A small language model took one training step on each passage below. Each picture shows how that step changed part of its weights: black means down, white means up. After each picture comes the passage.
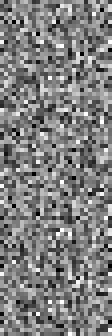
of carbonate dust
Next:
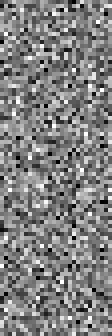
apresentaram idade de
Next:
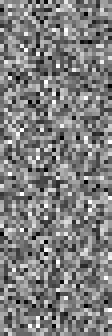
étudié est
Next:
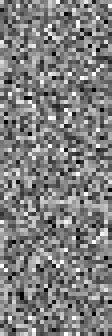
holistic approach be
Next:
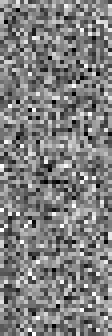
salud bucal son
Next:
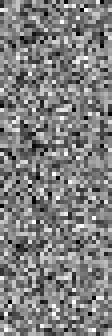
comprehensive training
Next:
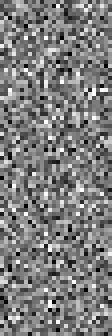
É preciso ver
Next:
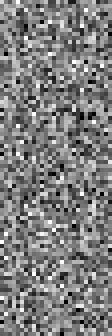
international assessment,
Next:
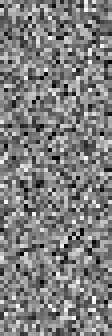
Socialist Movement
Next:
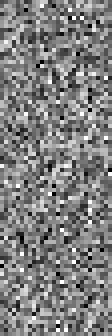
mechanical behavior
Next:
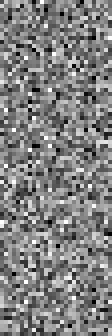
for each subscale)
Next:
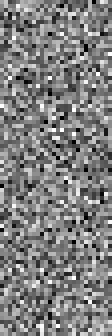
was analysed by UV
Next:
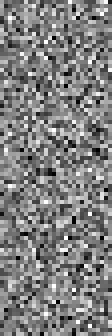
a + b$ (mole
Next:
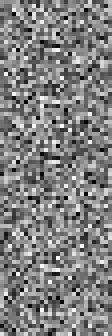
C_p \quad
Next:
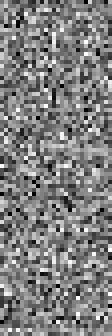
un momento di
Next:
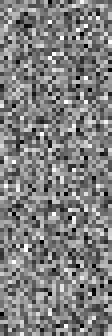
was one of the most developed
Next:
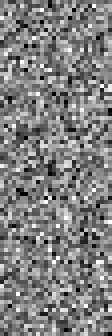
All timings were
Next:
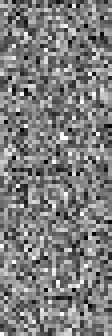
stir until evenly
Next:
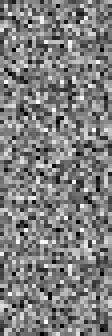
lo que representa hasta el
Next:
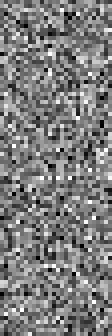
% din fructe
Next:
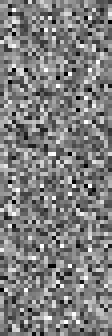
depths of human
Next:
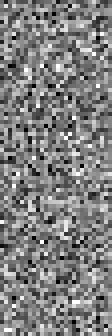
cherkov abbey
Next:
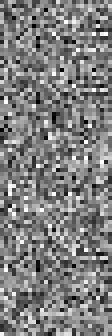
Me and colleagues
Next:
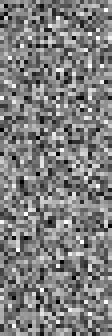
become aware of
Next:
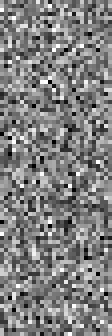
do junkspace O
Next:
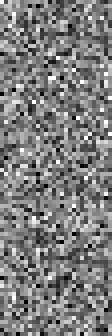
demand for efficient
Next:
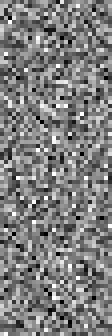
de su poder y del
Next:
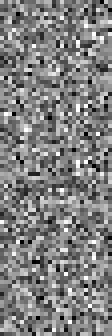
válidas en un
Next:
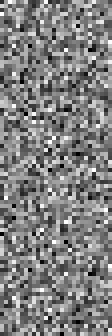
the use case serves as
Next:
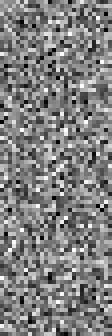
opportunities, and
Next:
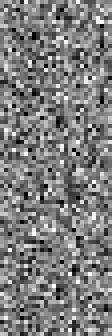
persistence of fetal
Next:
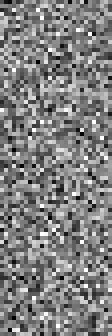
in different peers groups,
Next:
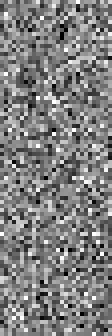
these drugs. Hence
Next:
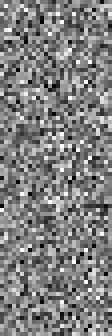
placed on strict
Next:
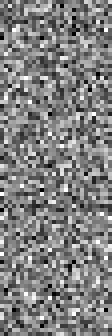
the survival and
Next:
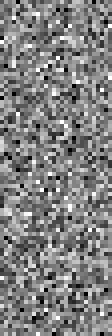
mono-components are
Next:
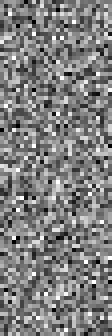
"Exactly the
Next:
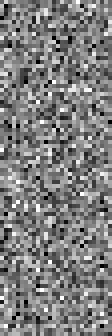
aloe solution, add
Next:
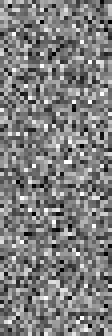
months 9 After
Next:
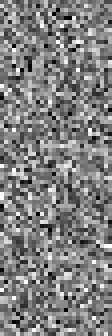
none"> Gap in
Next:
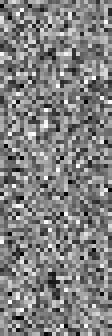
личности как
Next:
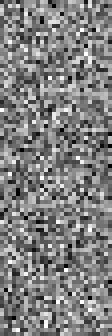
of *Rosa x
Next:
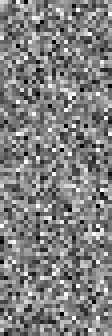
economic zones.
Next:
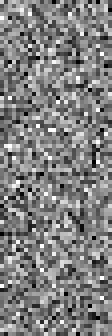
/ Под ред.
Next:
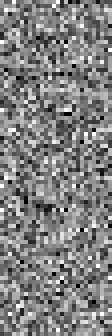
side, the power output
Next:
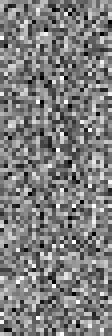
altered cells.
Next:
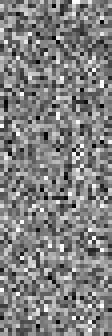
interest. Poor
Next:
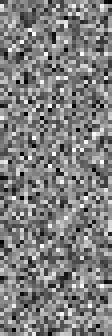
Habitats Directive
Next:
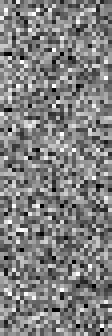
procesual civil.
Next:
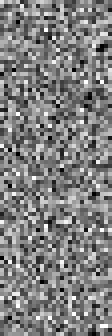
oxidation and products
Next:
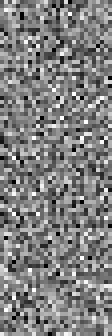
creditors involved
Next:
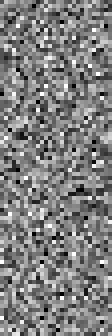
el II Congreso
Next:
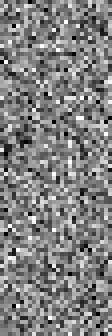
недовірі до
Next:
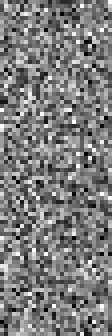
de um contexto
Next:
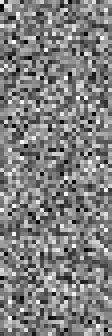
вагітних під
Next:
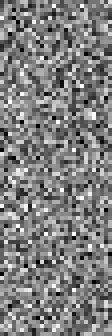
volta ou vez porque
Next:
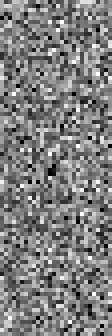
prazo, tem-se
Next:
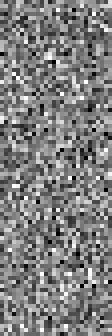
importance due to the
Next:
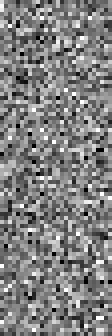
complex tasks by
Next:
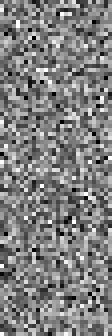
Akinbami et
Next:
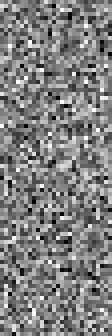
issue in this particular
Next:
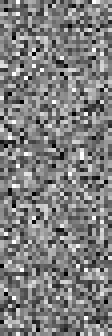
відображена на
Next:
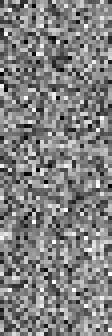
Stroke is one of
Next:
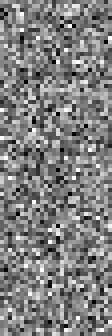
B cannot contribute
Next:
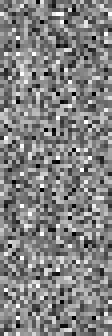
agar bersedia
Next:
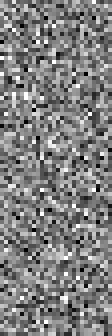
facts that privacy and
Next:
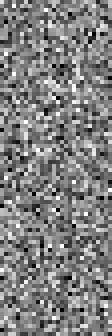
precisamente porque o
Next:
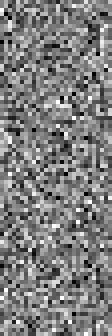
de regulação social,
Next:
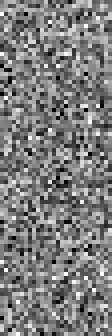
is critical in those
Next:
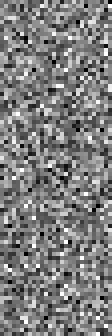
[Zhang et al.,
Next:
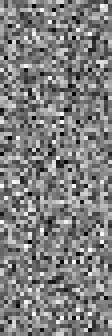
developed methods were tested
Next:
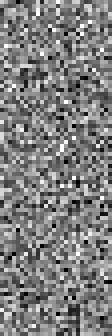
content. However,
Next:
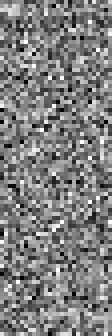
popular, que teve
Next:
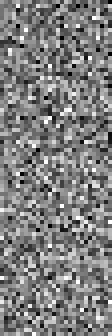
female school
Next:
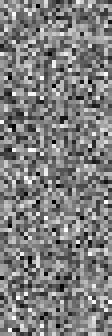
in promoting social
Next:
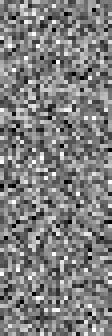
Especial de la
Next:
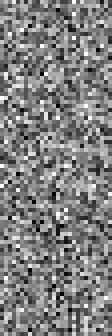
seen in Fig. 3 is
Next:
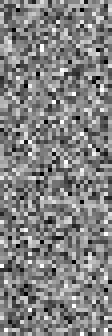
jalb etish,
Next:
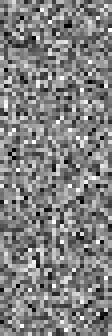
interaction. This indicates that
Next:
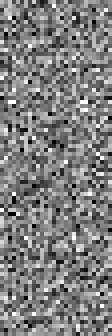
Hermsen, R.
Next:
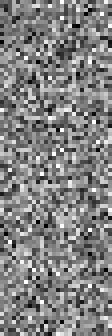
of FADAMA
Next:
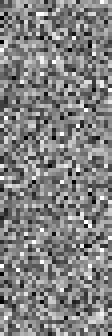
olishi mumkin
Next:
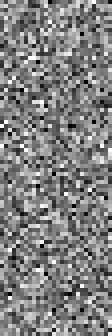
the European Union or
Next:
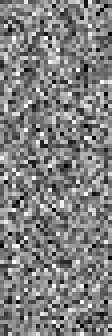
o'ta muhim
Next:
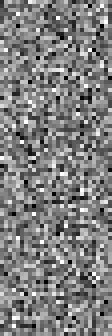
authors declared that
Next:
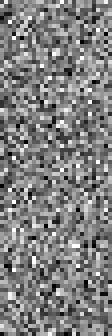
uchun yuqori
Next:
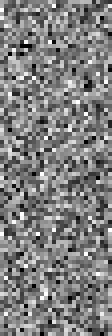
как технологий
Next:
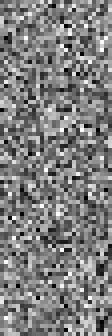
at day 0 in two
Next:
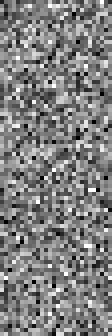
systems This paper
